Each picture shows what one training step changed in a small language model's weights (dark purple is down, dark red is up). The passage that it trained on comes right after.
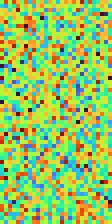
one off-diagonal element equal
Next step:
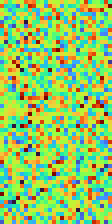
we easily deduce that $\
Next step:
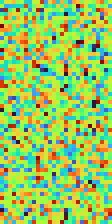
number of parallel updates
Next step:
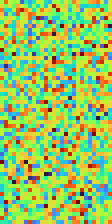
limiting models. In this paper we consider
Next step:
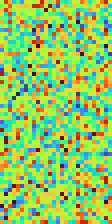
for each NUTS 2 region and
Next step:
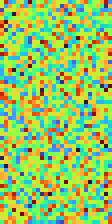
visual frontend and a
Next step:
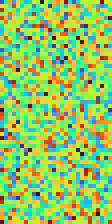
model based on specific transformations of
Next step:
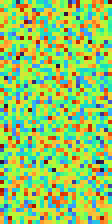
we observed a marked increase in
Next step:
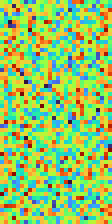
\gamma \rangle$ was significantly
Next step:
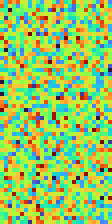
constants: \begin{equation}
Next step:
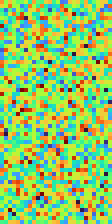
a compiler/interpreter or
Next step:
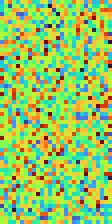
}_T$ concentrated on
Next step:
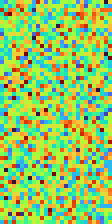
an accumulation front is
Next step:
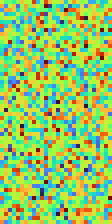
because the precise amplitudes depend
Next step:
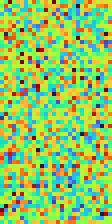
the whole $M^{n}$, we need
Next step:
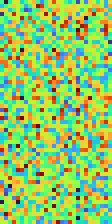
effective field theory of QCD called
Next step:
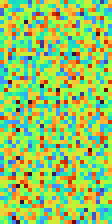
by the iteration of the mapping
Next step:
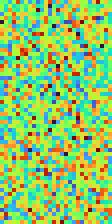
solutions of a nonlinear wave equation},
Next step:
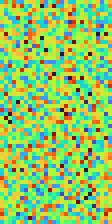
channel), the current best
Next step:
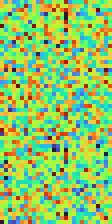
this paper is to give a probabilistic
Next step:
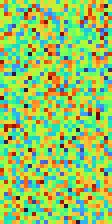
With this bound for the absolute
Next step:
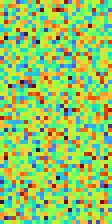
unstructured data. With this
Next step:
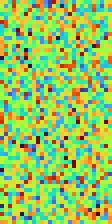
algebraic polynomial $ P(X) $
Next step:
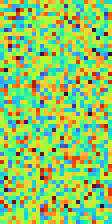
question is whether the ${\mathcal
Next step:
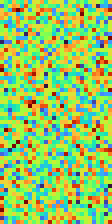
maximum, mean and entropy
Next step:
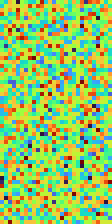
(solid black line). We first
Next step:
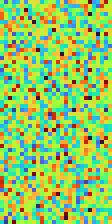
the stability of the presented solutions.
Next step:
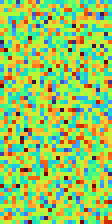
product ions from the Xe$\rm
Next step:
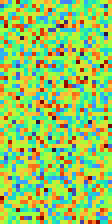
a (unique) integral
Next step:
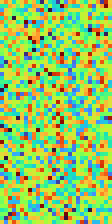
reconstruction of the flux
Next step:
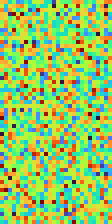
is connected to the maximum number of
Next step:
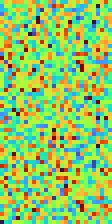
use the binomial theorem to see that
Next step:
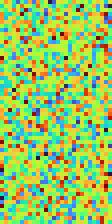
To a layman, what is
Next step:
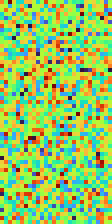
Since $\s$ is trivial on
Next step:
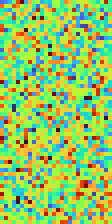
physics 35 years
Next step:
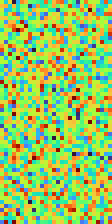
exact solutions and possess infinitely
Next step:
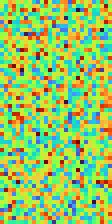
+\dot{\beta} \right)
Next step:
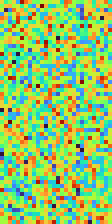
a correction equation. The performance of
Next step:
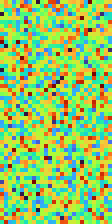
studied experimentally. In
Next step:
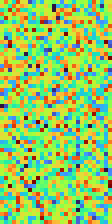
that this is not a signature of the
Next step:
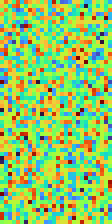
reference \cite{24ZL16}.
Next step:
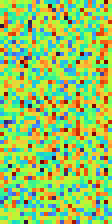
the colon ideal} %In this
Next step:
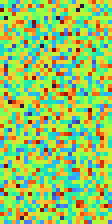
These non-full categories
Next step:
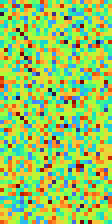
and $ z_-$, respectively. To
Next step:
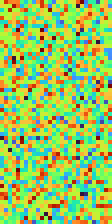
= red, pagecolor =
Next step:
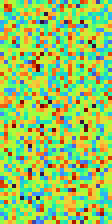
\caption{(Color online)
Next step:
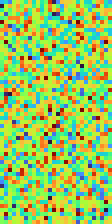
connected set. There exists a
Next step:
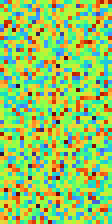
sequential SOR a two-dimensional
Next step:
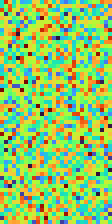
finite perimeter in $\Omega$. This
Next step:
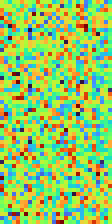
defined by the inductive composition formula
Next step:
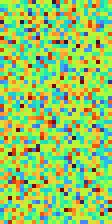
$TM$ (the volume form
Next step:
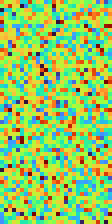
internal angles is equal to
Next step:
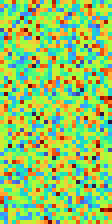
\, . \end{equation} We note
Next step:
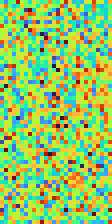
of a function $f\left( t
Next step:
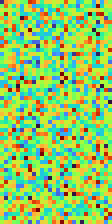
the Weil divisor analogue
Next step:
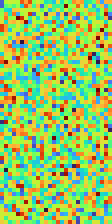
the S-duality group is isomorphic
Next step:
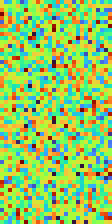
pointing. In other words, the
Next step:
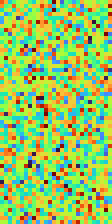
is real for any bracket
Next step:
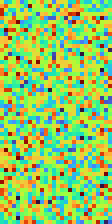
for it. \medskip {\bf
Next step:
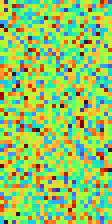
Recommendation} Some methods
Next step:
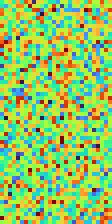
% {\bf Proof. } We define
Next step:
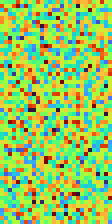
the imbalanced dataset with more
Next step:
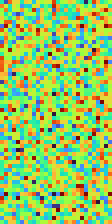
virtue of the SOI-
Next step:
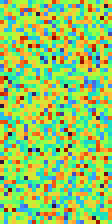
shock models attribute multiple,
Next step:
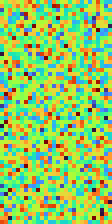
spherically symmetric surface $\mathcal
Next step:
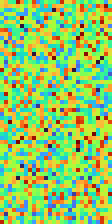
to the gravitino since its mass
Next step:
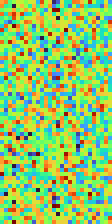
a very large number of complex radio
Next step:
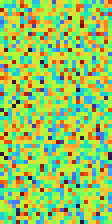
of every function $h$ which is the
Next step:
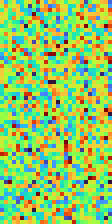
to assess accuracy and
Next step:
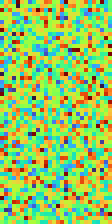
the Pauli exclusion principle
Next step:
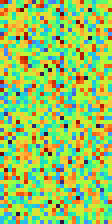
of $G'$. Notice that if
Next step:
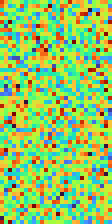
following tools: (i) the
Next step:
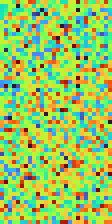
mask and a DMD can only be
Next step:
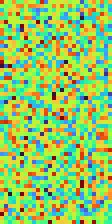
models with diffusion has been an object
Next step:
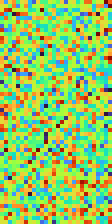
be to account for this effect by
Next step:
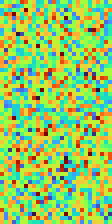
comes from the theory of regular singular
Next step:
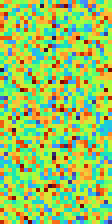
even when using 3D-ACA.
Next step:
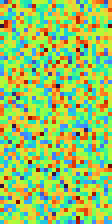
EOS suitable for efficient
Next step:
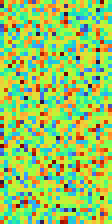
of the gap in the external field
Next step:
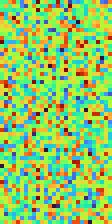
We have explored two user interface
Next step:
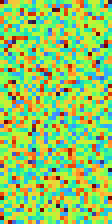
to the exact parameters in this spectral
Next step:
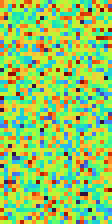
purpose of this note is to
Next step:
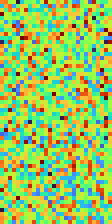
any integrable module $V$ as
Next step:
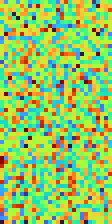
the Weinstein-Moser
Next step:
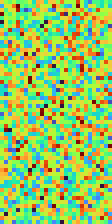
dependence in $\theta^2$, as shown
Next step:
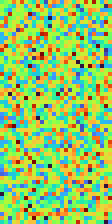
pionic atoms. The extra
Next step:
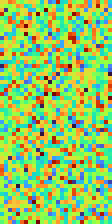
{\mathcal M}_m^1$ we set
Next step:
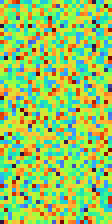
However, this contradicts the fact that
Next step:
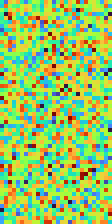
call the \emph{Green
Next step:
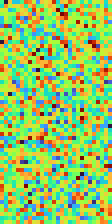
\subsection{Ansatz 4}
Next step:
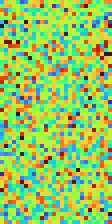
that $\mbox{ker}\, \omega$
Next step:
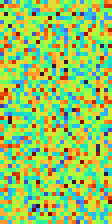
the operator product expansion to show that
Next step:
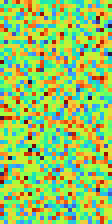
of our parametrization of the
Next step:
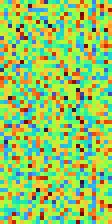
diffusion coherence within the
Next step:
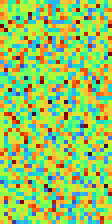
reduction; see [1, Ch.
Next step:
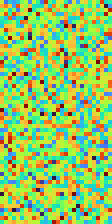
keeping the chemical
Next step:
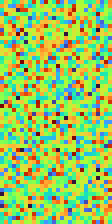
\text{ at criticality}
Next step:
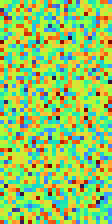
to \emph{Arrows}
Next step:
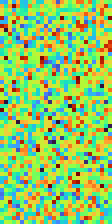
and Eq. (9), it is
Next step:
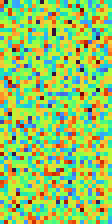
polynomial algebra of real symmetries
